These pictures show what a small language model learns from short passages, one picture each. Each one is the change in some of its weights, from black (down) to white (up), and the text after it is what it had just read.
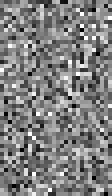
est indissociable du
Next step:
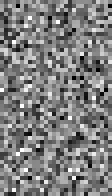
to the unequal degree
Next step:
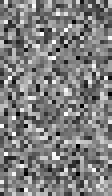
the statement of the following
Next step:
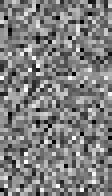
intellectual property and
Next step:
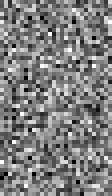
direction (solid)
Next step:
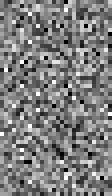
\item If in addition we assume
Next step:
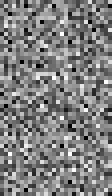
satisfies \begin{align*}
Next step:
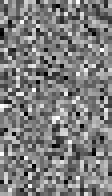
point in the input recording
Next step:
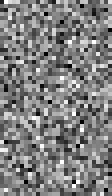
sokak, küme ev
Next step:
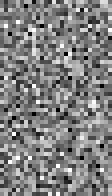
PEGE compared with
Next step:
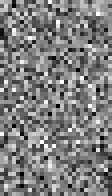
need to duplicate their
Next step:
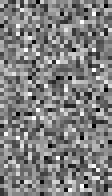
a line or a smooth conic
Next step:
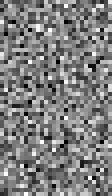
vermelha, a partir
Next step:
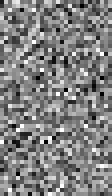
education institutions and other social
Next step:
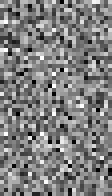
is 1. When $r >
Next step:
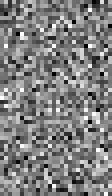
parameters $p$.
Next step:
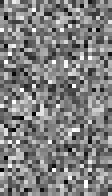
estas limitaciones en
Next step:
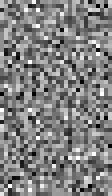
or (3) A decrease in
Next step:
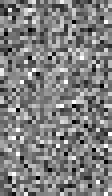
last column (and this
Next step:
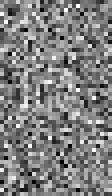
va prezident idora
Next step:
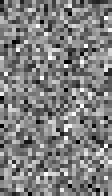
objects, as the concept of
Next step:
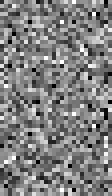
is devoted to the proof of
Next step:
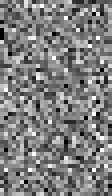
have presented a two-stage
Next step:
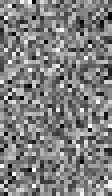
ozining samarasini
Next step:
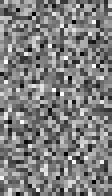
dan konsumen.
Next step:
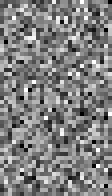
position is winning.
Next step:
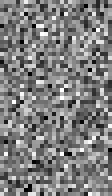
only on $E$. It follows by
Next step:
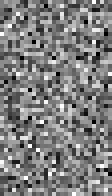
is a pancyclic vertex of
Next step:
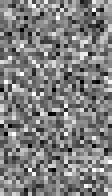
through robust taxonomic
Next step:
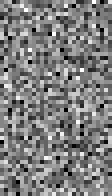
all walls of a dominant
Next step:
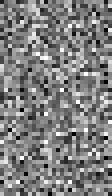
now determine that this
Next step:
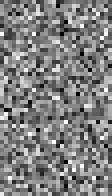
yang bertujuan
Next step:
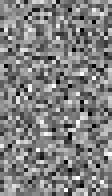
the SDGs, it is
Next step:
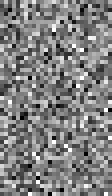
2. Parameters setting
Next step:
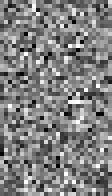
power of a Hamilton
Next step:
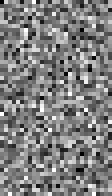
few days later for 10 and
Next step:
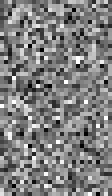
and in turn improve the
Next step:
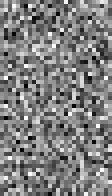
$u\in Y$ and
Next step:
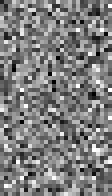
to be developed. The process was
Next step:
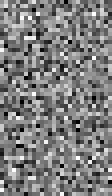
rights that strengthens
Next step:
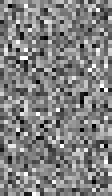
(OLS) ou
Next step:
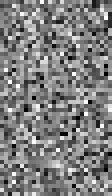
reduced order models, which
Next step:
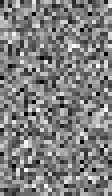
adaptation to the context of
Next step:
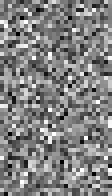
3 36 High Elongation
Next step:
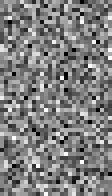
hamda 2025-yilning
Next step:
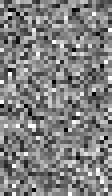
cross-ply structures for each
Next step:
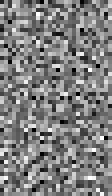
with mitigation measures and
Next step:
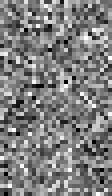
Passing again to a
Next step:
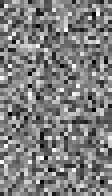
complex, higher-level
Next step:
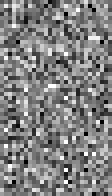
quienes abordan el
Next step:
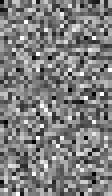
variables, or in other words
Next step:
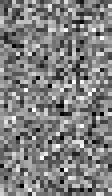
to 2.219 (the length
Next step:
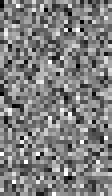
performance. Reputation is not
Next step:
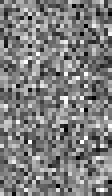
in terms of the initial
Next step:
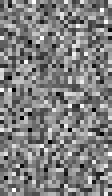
normal form, we can find a
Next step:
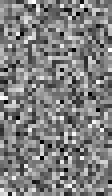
de studeerkamer
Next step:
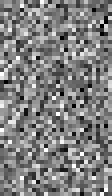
frame. The frame stand
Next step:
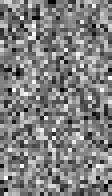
represented on $\mathcal{H}$. Let
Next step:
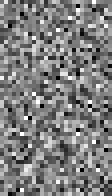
and does not change the flow of
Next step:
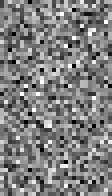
ornına iye
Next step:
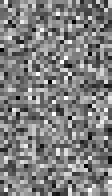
the proof of Theorem 3.1,
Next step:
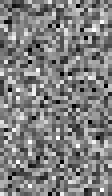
hemodynamics consists
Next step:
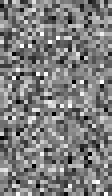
intersections with $H_0$,
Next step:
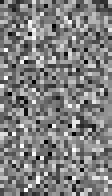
Pick $k\ge 1$ such
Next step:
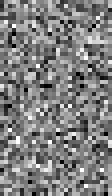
2022 How to cite this
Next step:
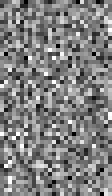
music. On the other
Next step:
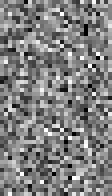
gerada a partir do
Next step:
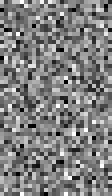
em negociações
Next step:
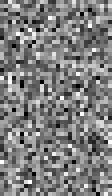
prove that the naturally
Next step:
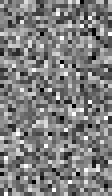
if the strict complementarity
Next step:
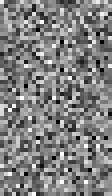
for $t\in K$ having
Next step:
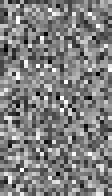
\unitlength 1mm %
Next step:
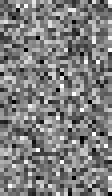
Hukum Perjanjian
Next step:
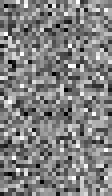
: Sterols isolated from
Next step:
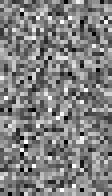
well. Feature selection is
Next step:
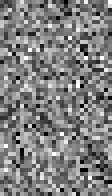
We also use the algorithm from
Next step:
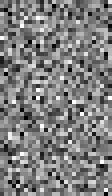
is satisfied, we obtain the result.
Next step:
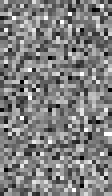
the case, all dihedral
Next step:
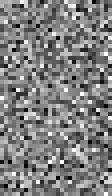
desse subsídio, e
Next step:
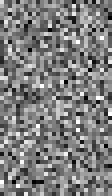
resembles the dry,
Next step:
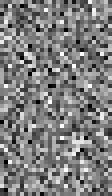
proposed approach (Section
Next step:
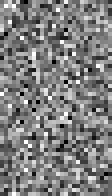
consequente reação
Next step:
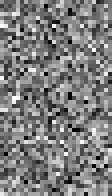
surjective. We only need to show
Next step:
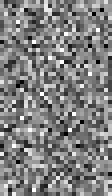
following parameter free conditional
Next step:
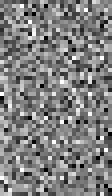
compound asymptotic
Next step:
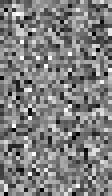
The realistic criterion of 1000
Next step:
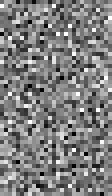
combine a laser-based
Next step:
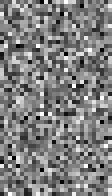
for instant communication which
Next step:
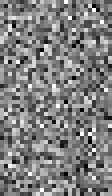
de governança do
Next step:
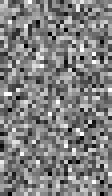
+ 4 Consistency
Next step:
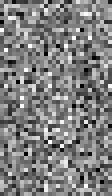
therefore looking for analgetic
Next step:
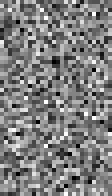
as condições em que
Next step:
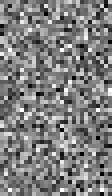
the reader is referred to
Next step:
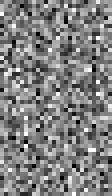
year were: - Training
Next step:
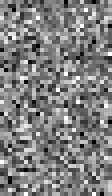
submodule lattice of
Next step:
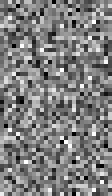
dunyodagi barcha
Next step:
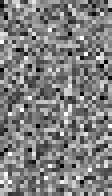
study is the derivation of a
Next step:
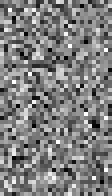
learning methods. The use of
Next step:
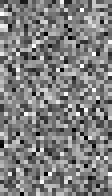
problems over the copositive
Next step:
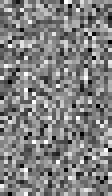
and Consultancy Group
